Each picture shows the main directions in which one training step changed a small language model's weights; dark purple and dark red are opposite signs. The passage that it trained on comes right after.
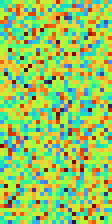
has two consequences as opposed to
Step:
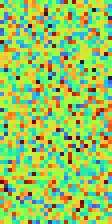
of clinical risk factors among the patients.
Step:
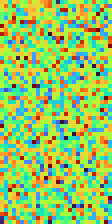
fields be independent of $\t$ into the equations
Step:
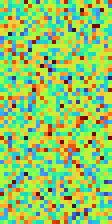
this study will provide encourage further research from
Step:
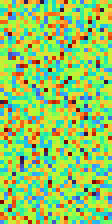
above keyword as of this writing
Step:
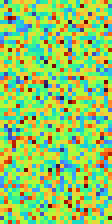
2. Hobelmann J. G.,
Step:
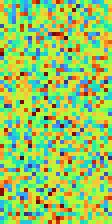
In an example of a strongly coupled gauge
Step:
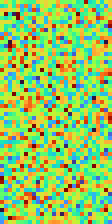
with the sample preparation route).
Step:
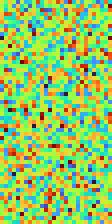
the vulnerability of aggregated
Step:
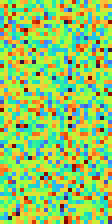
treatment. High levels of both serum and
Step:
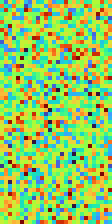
methods, while seemingly less
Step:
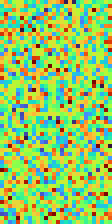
of several international journals and
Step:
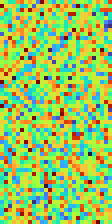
even such a small amount of dust
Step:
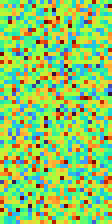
- u)/T)$ in order to
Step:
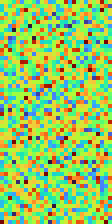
that generate quantitative data needed for
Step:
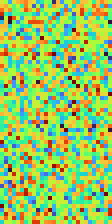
49 percent lower predicted values of
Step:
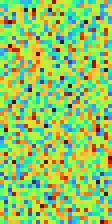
Variation of enthalpy
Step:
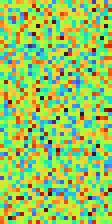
distal view, proximal part of the
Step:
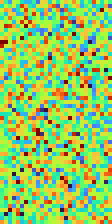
parametrization, all the modified gravity effects
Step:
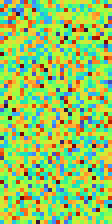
determinant (SDlogJ) to assess
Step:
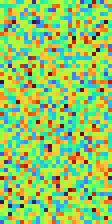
cultivating a climate-aware,
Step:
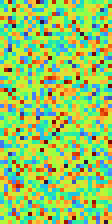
lower ($P<0.05$) than other
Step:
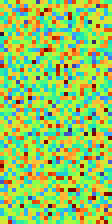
and how the daughter pair initiates
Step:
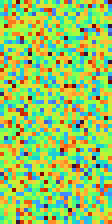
the dynamics of time-varying
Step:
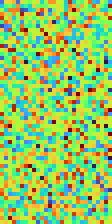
developing the organization, and managing the
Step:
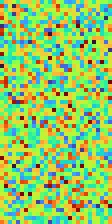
perturbation theory. In the latter approach to
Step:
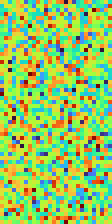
of this manuscript and approving it
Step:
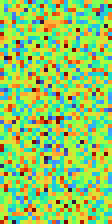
description of LHSs to the ethical
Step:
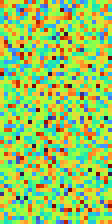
resolution of which the students listen and
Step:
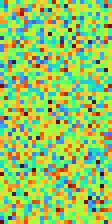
religion, and by those who stated
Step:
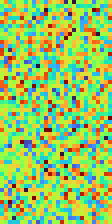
of local marketing networks and partnerships
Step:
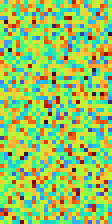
to global search and small amounts can lead
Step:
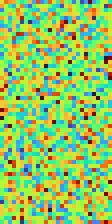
four sub categories, every subcategory
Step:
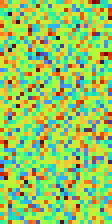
be \be \begin{split} &
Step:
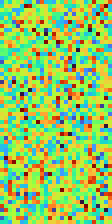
finite, rather than infinitesimal, small steps
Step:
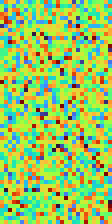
alternatives to mainstream economy focused
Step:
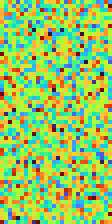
the sample space. However, this may be
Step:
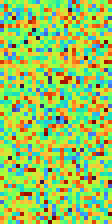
stages of their development they are two-dimensional
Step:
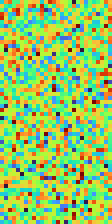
masking contributing to the known
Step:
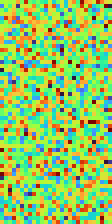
DOS universally promotes
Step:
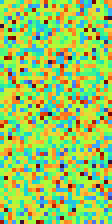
d d d} % \hline % \hline
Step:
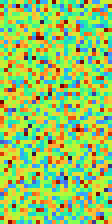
simulation. Thus we obtain the scaling exponents,
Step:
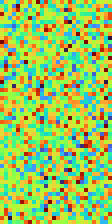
research conducted by the University of Cape
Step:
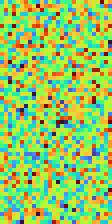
After removing the scattered grains
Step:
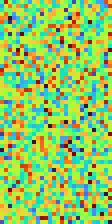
at about 2.0 and then 3 after 2
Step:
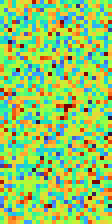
geometrical meaning, the equations
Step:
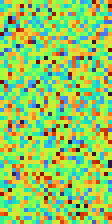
m, shrubs: 50cm or
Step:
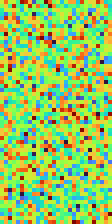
The highest extractions of nickel,
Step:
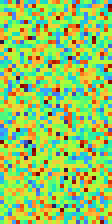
do not move far away from their
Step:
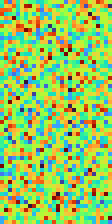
Muhammad, S.
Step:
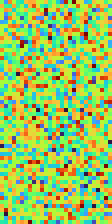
of researchers to improve the machining parameters of
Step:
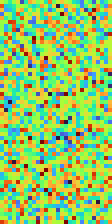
Piezoelectricity of functionalized
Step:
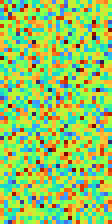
Arrows indicate the direction of better performance.
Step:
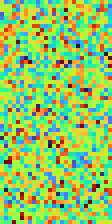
workers at FCPFC
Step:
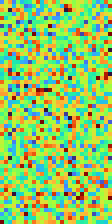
Fig. 1A. Analogous to
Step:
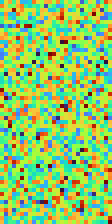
$Re$ associated with the two dominant
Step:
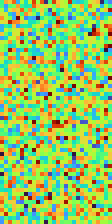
morphological dissimilarities between
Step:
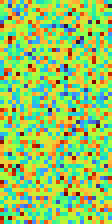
from Motion (SfM)
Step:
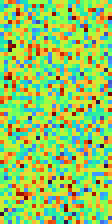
young at 300 Myr. Due
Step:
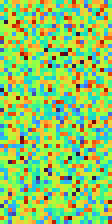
to operate quite difficult. Therefore a used
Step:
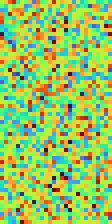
highlight new areas of research which may improve our
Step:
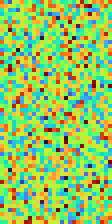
factors like climatic shocks rather than
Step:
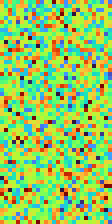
also that the sign of $\Box R$
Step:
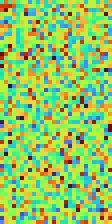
point. No impulsive maneuvers
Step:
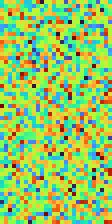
further investigations of $N^*$ physics.
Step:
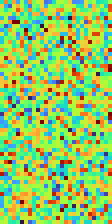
fight against oncological diseases. In
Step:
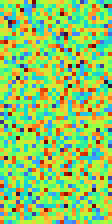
Deccan trap formations of
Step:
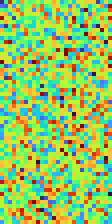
giving the same spots on TLC
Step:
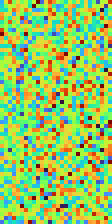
larger phase space for multi-neutrino
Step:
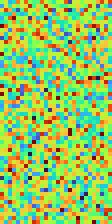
our female ancestors [which]
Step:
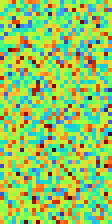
lahore, faisalabad and
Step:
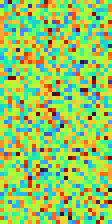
mark the upper band $\omega_+$ and lower
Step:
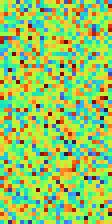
the response suggests that the learners are using
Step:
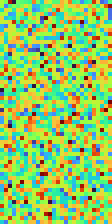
hypovolemia, significant
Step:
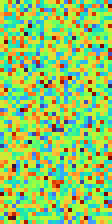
the phase modulation does not effect the quantum efficiency
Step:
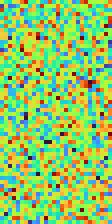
capacitance as deduced from
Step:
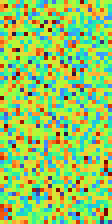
six practices was regarded as low extent
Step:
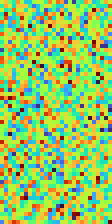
of $p$ on a linear scale in
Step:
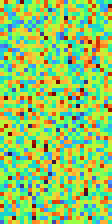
out the activities of the home health care
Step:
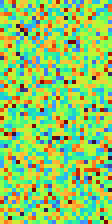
complicated protection procedures to be
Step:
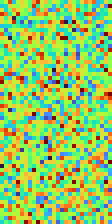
encoded by exactly one weight
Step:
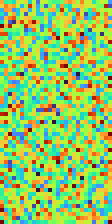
thermodynamic properties, has been concentrated
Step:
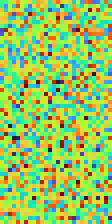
is generally well tolerated with
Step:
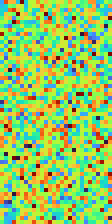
protection and economic growth. - IPR has
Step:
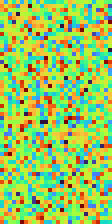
coverage of the ngVLA core
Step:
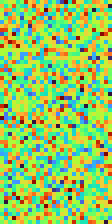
of the bubbles. The color corresponds
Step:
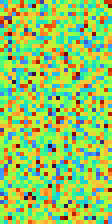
& Knudson, 1983 from
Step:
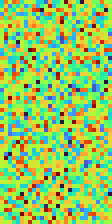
wide use of values and prepares the
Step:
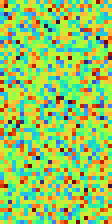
was revealed that all the 12 items have
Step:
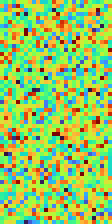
theory) are neglected. %Most
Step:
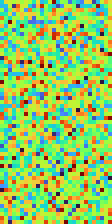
pressure. However, we also note that in both
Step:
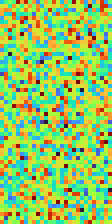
a PCF management system by 2030.
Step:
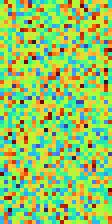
Taubes, Arbitrary
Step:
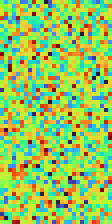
The response to Ca would be adaptive but
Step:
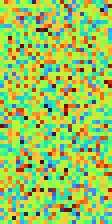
towards the delivery of a high-level
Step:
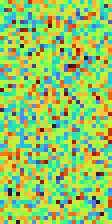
qubit manipulation and state readout
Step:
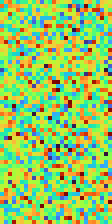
without excessive costs. TRF
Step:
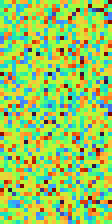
universality of this quantity, and
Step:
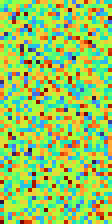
surveys of patients and staff;
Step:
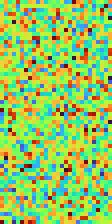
manual considered the discussions; ensuring that
